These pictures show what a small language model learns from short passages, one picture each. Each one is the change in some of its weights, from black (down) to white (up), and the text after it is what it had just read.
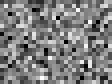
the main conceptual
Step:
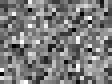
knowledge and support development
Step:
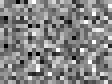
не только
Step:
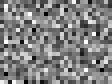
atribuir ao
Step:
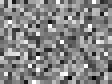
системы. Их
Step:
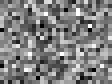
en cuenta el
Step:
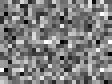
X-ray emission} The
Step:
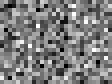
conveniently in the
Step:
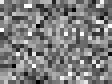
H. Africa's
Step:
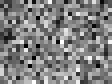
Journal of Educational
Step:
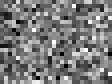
contract, one is
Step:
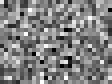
method. Finally, the
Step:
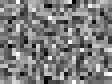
in a 2D tilted
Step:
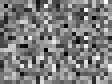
the theory predicts an
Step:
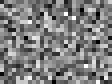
polarization is due to the
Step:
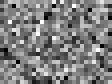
nature of mycological
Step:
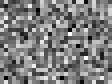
to lead to well conditioned
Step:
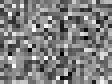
has close similarities:
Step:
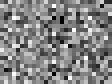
data in (a-d)
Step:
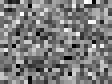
method, as outlined by
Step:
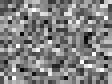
No 70 Male
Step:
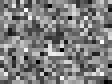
normes comptables
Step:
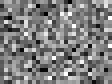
error according to
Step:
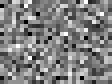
o presente estudo tem
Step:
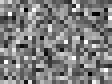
in the fiducial
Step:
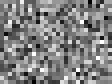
Current notions of
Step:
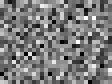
using dynamic relaxation
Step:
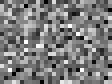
aniqlash muhim
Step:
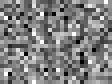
biznes modellarini
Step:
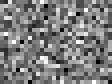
equations. The evolved
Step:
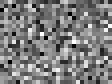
were significantly better than
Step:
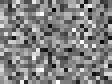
kelib chiqqan
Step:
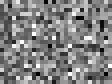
in the Analects is the
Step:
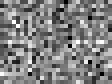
This report describes results
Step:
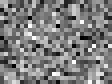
such paintings, as
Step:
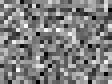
USA) at an
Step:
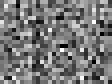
is integrated in a
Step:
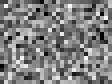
incomplete: the
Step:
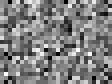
& Usmonov,
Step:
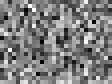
Cumulative prospect
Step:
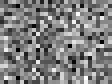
biri komplayens
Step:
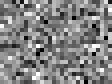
Inicialmente, as
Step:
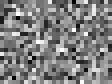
were studied to determine their
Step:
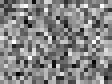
definition in general.
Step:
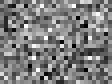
related to teacher
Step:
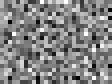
characterized by two localized
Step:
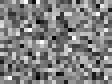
supported the proposal to
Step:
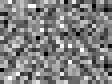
growth rate of small
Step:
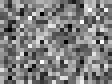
visual band. The
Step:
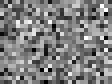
what is the relation between
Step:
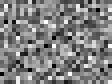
such infections is an
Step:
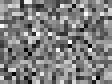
For $\Delta E$ to be
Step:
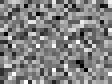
x^{\alpha} \right]
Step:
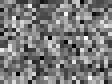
the model posterior and
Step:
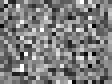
and digitised using
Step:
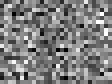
del conocimiento
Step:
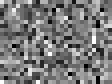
is capable to sweep
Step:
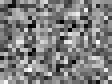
Solving Fully
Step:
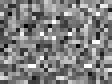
to the Galactic
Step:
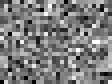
MINOS experiment at
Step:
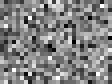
Intention (PIN).
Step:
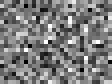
reference database
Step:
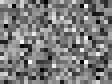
of the jewelry and
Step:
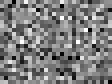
with their jets directly
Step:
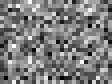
the N3C Data
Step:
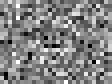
in light-cone
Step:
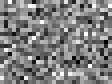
has seen a growth
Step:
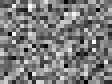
width $\delta$. The
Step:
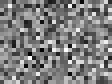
strike induced
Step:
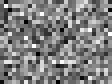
conteúdos que
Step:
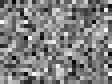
enter the regime where only
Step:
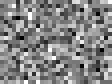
Between the two scales ,
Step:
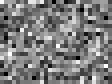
factors, including the
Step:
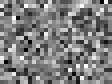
government and how
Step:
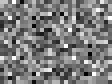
2K LORAL
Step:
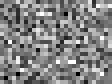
we add noise to the
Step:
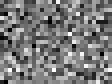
into the polymers results in
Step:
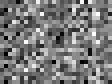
Shandong University,
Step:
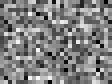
data. The conversion from
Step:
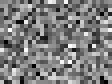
occurring by the
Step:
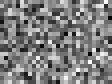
largest share of
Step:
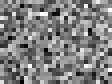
theory and correspond to the same
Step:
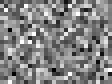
between both days of the
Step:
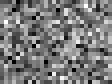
of the three passband
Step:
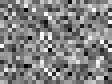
In the analysis of crisis
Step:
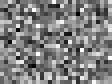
slower and slower
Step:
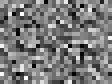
Technical and Vocational
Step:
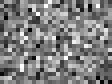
interacts with the effector
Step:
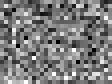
02nd June
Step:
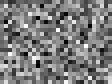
papers' pulps
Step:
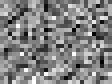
Asar tahlilida
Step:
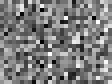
effectiveness in
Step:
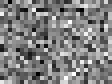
find any significant change of the
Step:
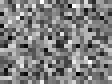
the example of the work of
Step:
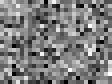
E., Zadourian,
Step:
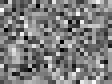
objects, and measured
